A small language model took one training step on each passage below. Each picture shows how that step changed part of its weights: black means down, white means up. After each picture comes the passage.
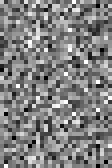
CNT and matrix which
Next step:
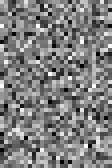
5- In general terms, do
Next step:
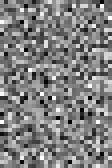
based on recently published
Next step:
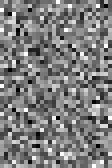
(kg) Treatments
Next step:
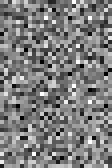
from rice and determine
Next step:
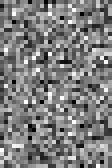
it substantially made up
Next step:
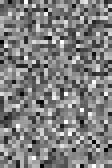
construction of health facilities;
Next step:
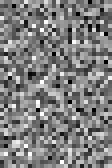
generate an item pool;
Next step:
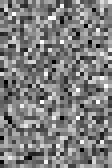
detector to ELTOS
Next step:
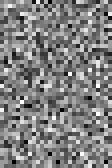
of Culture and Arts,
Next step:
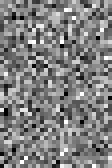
in this facies confirm the
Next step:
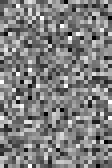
towards Rahul”
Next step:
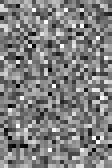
leukocytes and
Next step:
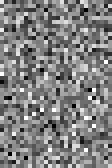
area but also by their higher
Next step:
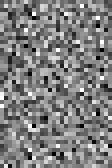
research work (Grice &
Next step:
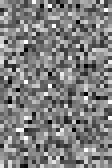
estimators that implement either
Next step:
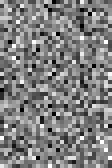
such as: Logical access control
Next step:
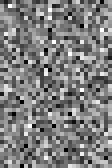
vertical joints and at
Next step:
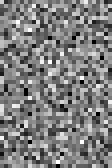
and Associates,
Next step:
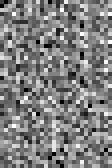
on interval valued
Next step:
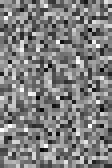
obtained by the LEM method and
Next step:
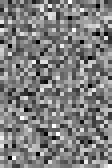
or 100-fold increases
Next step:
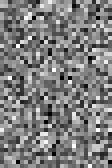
generalization across PCB
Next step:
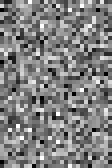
other online data sources.
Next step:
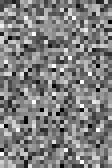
enterprises -
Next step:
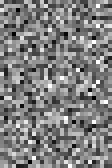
never influences the evaluation
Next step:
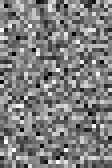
Furthermore, a significant
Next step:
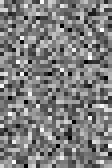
(ii) *The k
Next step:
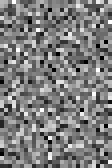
for entrepreneurial
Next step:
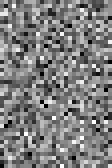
write tests. Each
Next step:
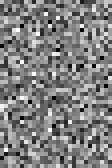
both negative and positive effects on the
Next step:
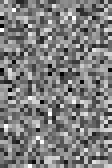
will take a few more years
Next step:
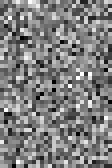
Physics Letters*.
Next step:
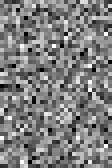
social life, especially as a
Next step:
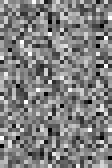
he failed, he will
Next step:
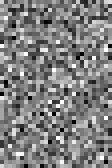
models then search a solution that is
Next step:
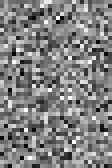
authors declare that they have
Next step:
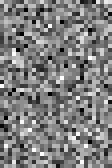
the overall view regarding the changes
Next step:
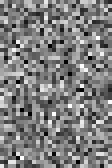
conduct, approaches, values
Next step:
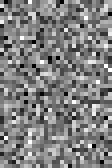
the adjacency matrix
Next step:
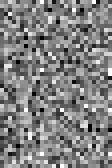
the study. Black lines
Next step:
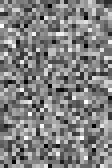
machine learning models adopted
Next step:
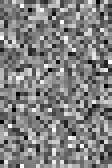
Nigeria (a country
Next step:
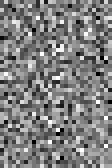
k if and only if f is
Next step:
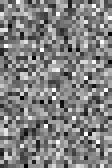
effective pile mass reduction,
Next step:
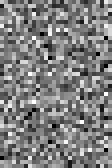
to adjust the energy consumption
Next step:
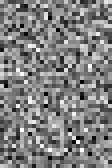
first made an attempt to
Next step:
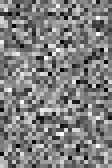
THE ORIGINAL
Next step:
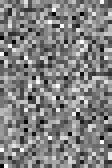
the surface.^[12,
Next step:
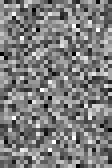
One of the most important features
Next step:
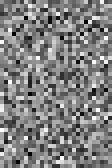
which is a more powerful tool than
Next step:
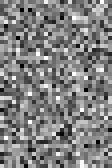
however, it can be applied
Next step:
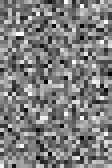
2 is based upon linear time
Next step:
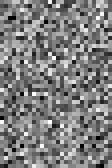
of the bone loss. It
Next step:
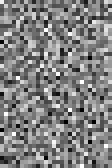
with all the organisms
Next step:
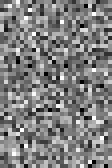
and between them, the training material is
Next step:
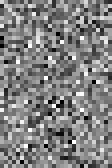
to which these links are
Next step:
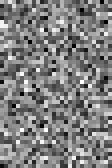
be thoroughly removed
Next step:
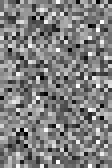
a successful workshop,
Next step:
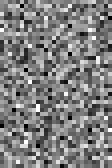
Donald Schön
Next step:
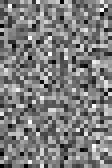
(25 ml) were heated
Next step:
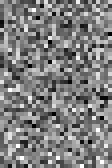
oils using a cell with a
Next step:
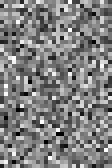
of resources, and active data
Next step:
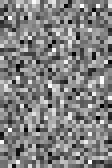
Vegetation Index
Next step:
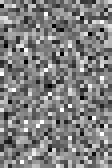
specified by the consortium
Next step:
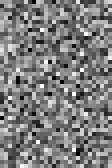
required for this study. Data
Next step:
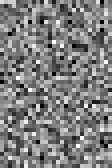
a holy status.
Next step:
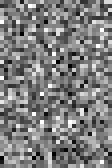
essential to provide the big
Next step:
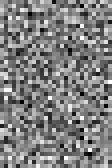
rapidly cleaving through
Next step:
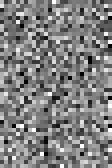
in Morocco. The
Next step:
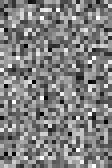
English language learning. The
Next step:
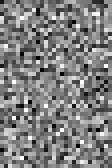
happy being involved in that
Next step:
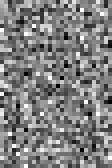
*How do the reactions
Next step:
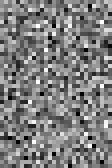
The approach makes the following
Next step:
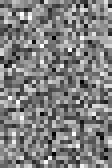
real estate financing
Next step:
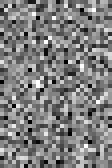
by providing a conducive environment for
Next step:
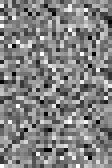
surfaces. This demonstrates
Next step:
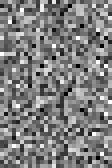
scalar curvature forms
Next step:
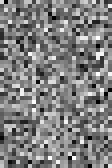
Already existing research and technologies
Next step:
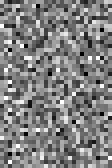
key variables that need to be
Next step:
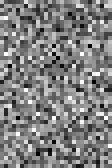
trust and sound methodology.
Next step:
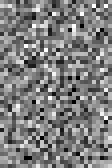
star of hope she
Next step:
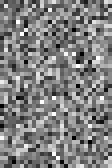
levels on the use of solar energy
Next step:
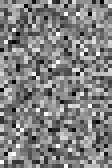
Afterwards, the crack
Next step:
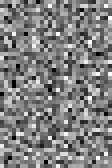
Mean for Drug
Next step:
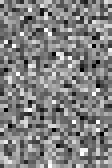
have been synthesised as models
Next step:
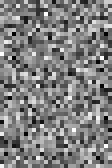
more strongly correlated with
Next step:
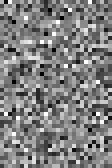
of Engineering Management Science
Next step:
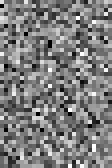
expectations of the employee in
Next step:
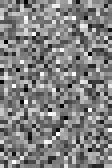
assistance, etc.
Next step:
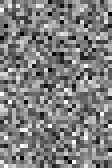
residents ($p <
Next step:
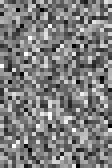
who explained that test
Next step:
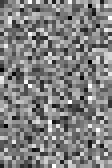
in a 1-D box of
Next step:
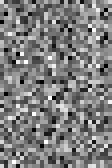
performance, classification, and feature
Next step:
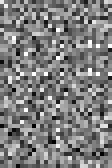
with neck, B-
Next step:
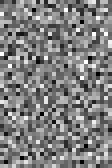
probabilistic distribution
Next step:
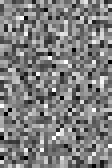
that greater biomass production does
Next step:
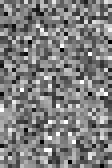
substrate surface.
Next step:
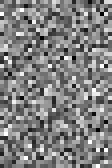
used coherence measure
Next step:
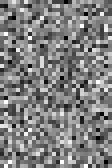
loss is provided through
